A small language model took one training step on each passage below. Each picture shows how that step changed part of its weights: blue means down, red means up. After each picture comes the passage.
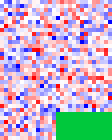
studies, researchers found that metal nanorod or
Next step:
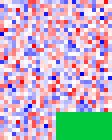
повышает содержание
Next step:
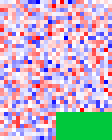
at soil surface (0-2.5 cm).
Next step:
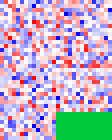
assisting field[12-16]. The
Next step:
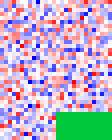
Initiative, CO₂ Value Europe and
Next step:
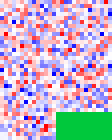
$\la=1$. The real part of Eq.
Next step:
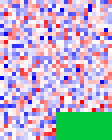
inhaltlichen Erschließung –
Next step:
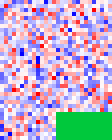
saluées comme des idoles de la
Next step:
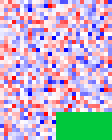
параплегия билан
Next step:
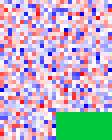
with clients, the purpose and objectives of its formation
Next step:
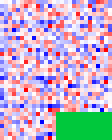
монологическую речь
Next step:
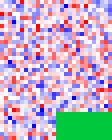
linear state space model of the heaving point absorber with
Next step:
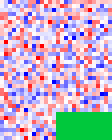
indicates presence of an electronic band gap between 2.5 and
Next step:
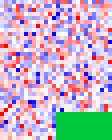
reactions of this substance, as also of its
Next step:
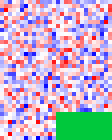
processes, practices, resources and choices whose objective is to
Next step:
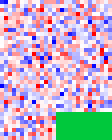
$\omega$ in their permittivity by
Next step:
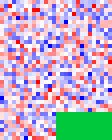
minutes per day engaging in moderate to
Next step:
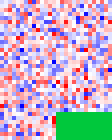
study demonstrates that ML can facilitate bibliometric
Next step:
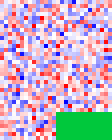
Median Household Income (\$) Density
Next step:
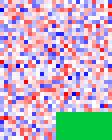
age of 23.4 years (total:
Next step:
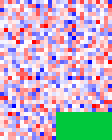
bilan davolashda samaradorlikka ta'sir
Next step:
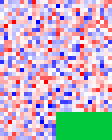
maintenance size measure is then used as an input to the
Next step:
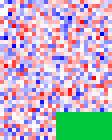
T) to zero field, where $\mu_0$
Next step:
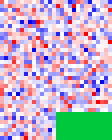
(VSCs) and a DC link between
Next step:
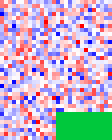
das vítimas do massacre para a
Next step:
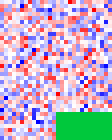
Azimova Madina Bahromjon
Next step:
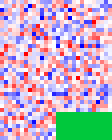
and the river network contains entirely of single
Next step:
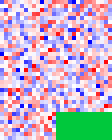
(pterygium excision with bare
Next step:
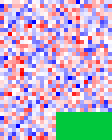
– позитивна емоція, яка,
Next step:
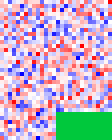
11, visual extinction estimates for each candidate T dwarf in
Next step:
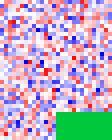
the three lower curves correspond to $z=1$.}
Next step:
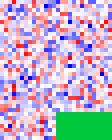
development with significant economic impacts in Kenya generally and
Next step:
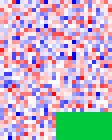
Bu kasb – sirli kasbdir.
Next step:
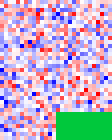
Pendulando entre estas clases se
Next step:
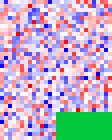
PARAMETER Parameter Base Case
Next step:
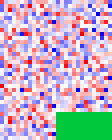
қилишни талаб қилади.
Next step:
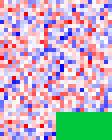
воздействии меж предметна,
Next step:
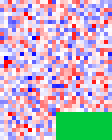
built on multilayered citation, interpretation and transformation
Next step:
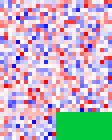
We construct a path integral {\it over} matrix product
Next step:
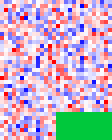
distribution, magnetic field configuration, interstellar photon density,
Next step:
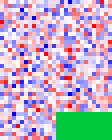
Analysis (IPMA) The Importance-Performance
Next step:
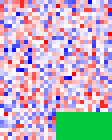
(2011). *The discourse of politics in
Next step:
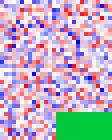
\right] \end{aligned}$$ and reduce to
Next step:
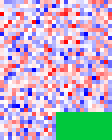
қатар раўажланған
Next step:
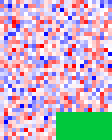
of the mixture was evaluated at temperatures of;
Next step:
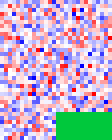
кетади. 1 – жадвал
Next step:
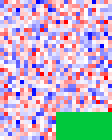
A number of compounds containing thiazole nucleus
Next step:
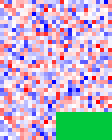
\emph{Ann. Statist.}
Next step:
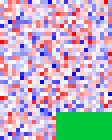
ИЛ-8 и ГМ-КСЖ
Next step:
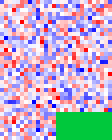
su responsabilidad, sobre todo, de
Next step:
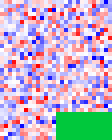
że przedwojenna
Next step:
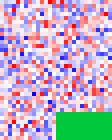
any case, there is that growing tendency of the
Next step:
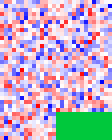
singularities of $S_0(\t)$,
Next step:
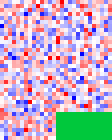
flux in the flare ribbon at a flare
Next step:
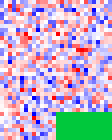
bo'lmasligini yaxshi
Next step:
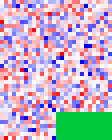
MeV (dashed curves) also enlarges the
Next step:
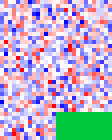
laisse une petite quantité de
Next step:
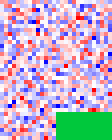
ziehen. Interessierten aus anderen
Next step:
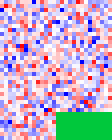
in accordance with ethical standards.
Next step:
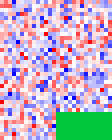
\left[ \mathbf{G}^r {\bm
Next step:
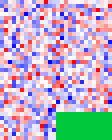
dotación y calidad de los recursos
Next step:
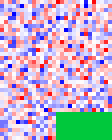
values, and (ii) encoding of categorical
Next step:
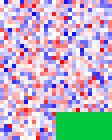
\author{P. O'Brien}
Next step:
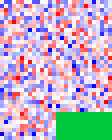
of non-zero coefficients in PACF plots
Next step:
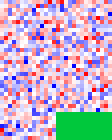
cavity quantum electrodynamics}% Force line
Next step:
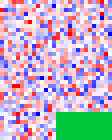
The Level of Knowledge and Attitude towards
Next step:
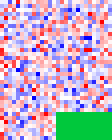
nowadays' interactive media, where the triggering
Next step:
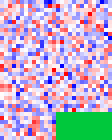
first Piola-Kirchhoff stress
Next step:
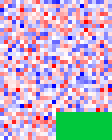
words: Kingdom of Jerusalem,
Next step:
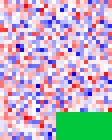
Labor Statistics in Spain: 2020–2025
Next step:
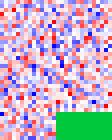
Steichele, Journal of Physics C:
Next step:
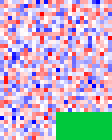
prosthesis has the function of replacing a limb,
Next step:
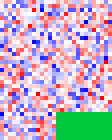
de perpetuação do conhecimento
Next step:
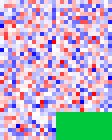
el primer escenario, solo se
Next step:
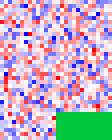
year for the year 2015 has been calculated to be approximately
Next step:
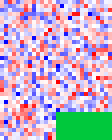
- 1) Aconsise text book of
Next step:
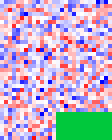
analysis I : **I**nterpretation R :
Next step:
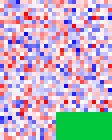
In the Sports dataset, comparing with other
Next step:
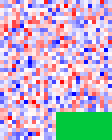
the senior and junior members or
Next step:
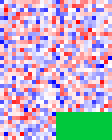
dan signifikansi ajaran yang diberikan
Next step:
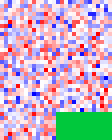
de trabalho, considerando os princípios da
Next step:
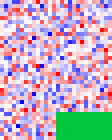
a pure hadronic star can then increase, due to
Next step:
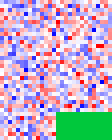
on SPSS version 26. **Results:** The
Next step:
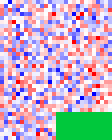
PND 24, there were no significant differences between the two
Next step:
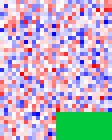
approaches). Researcher Description Describe the
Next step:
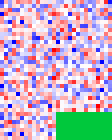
которая решена численным
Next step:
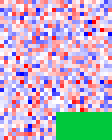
and an \emph{environment} with degrees of freedom
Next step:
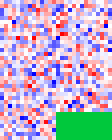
composition. Besides this, there are also several natural
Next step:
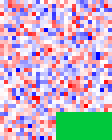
power counting, we expect these two kinds of corrections
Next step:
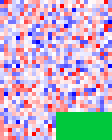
signal after depositing various doses of O on top
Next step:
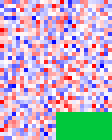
most other source samples is around 0.35 to
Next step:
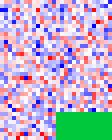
Campesinas y Nativas, son de
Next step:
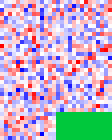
numériques émises par la banque
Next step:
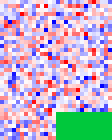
on loads and mid-span deflection
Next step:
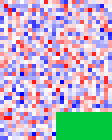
reading and writing competences of the subjects. It
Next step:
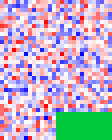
the distribution demonstrates that most molecules form highly asymmetric
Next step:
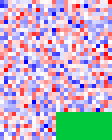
make sound decisions to deficiencies in
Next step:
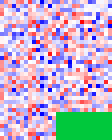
ijtimoiy hayotning dastlabki shakllarida
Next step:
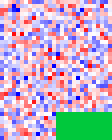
va undan ko'p vaqt davomida
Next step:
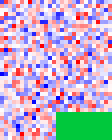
Uning o‘simkik fiziologiyasi,
